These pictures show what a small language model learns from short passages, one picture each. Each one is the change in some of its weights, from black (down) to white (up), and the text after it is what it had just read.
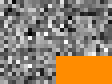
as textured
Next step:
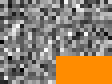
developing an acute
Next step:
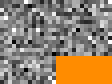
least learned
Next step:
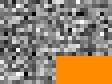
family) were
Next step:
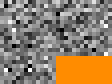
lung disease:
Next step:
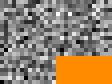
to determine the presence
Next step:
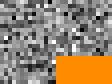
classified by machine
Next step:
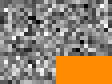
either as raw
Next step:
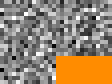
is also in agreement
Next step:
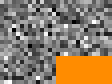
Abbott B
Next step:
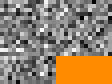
and training systems face the
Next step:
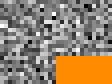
permits and the terms
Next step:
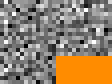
as developing knowledge,
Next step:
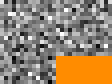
the BSCOE
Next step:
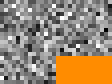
appraisals and performance
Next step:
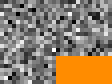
level Table 1 :
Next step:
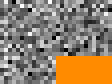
then kept in a
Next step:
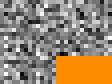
that most respondents, 40
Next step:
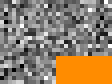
is possible to vary one
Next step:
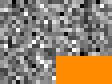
with which each had to
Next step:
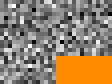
clusters bound
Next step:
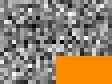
clusters are obtained according
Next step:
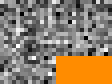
from Manipur.
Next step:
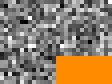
coordinator shall
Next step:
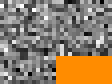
other components. We would
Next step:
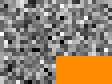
schools maintain.
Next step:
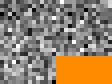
of 10 ships without
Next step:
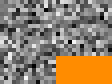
a person in carrying
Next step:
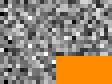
the strongest positive
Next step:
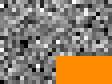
severity were recorded
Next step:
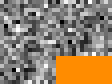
from its origin in
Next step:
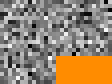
believed by
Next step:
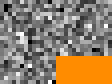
S. D. Fine
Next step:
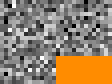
in line with defence
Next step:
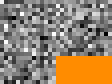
above YOLO
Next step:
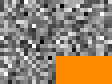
researchers consider the needs
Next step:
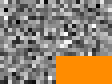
an initial explanatory
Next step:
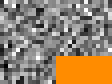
(7 occurrences)
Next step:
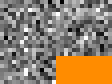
have predictive value for
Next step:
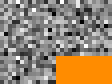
variables as discussed
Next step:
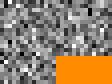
G \cdot m -
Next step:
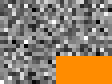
then it can also describe
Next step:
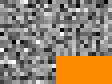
classifier and sex
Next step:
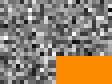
called to decide
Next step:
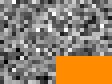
in the meantime.
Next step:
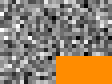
of our working group participants
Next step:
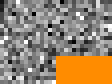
medications if the
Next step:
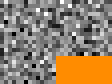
Scale bar:
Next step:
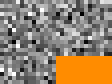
state have a distinct
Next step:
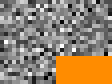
layout, operating
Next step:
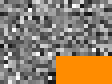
fluid is a
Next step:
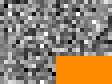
is the oldest
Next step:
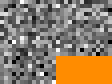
method. A split
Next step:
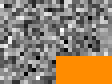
data fusion approaches
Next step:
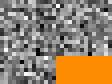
effects and turbulent
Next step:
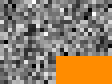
with the Jupyter
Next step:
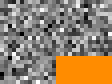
but it was found that the
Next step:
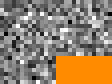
notches on its
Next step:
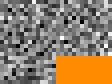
relevant to my research
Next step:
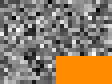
was the Indian culture
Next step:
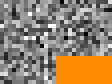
usually expresses
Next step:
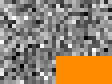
collected are then used to
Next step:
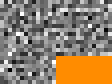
CPF to the
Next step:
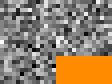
and carrying out the
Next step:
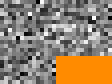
finding out the most
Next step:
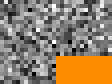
and short-term
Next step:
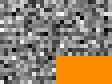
water quality, and human health
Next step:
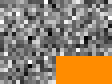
control, CCTV
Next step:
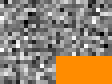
project management including time, cost
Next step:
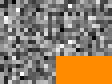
a combinatorial
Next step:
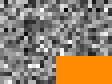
could be modified to
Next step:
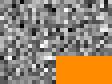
the primacy of social
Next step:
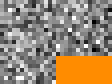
the realisation of complex
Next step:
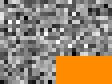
exactly the same as
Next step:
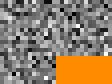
a luxury
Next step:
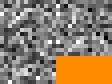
for Co) $+
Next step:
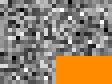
the interview had to be
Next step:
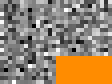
the latter's
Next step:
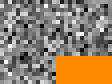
VALUE AND
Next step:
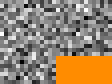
differences in response
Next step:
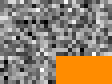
of the findings. It
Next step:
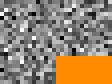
social cohesion, community
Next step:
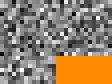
is found a subset
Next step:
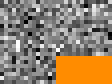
as monitor the farm
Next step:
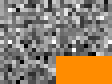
the availability of these
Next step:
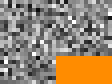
polynomial over a
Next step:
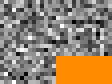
years. Thus,
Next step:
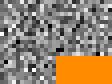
investigator also not involved
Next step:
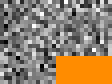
evaluation uses a
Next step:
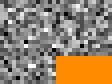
knowledge and perceptions of
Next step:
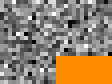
felt right?
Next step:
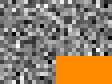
step, it is sent
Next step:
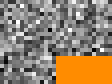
vocational skills and
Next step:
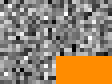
the individual structures have been
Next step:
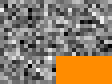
been acquiring
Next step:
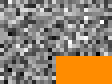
overall slope
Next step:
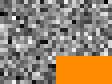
late problem m were
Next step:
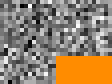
of converting many
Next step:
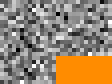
highest amount of
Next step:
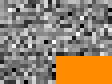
the main types of
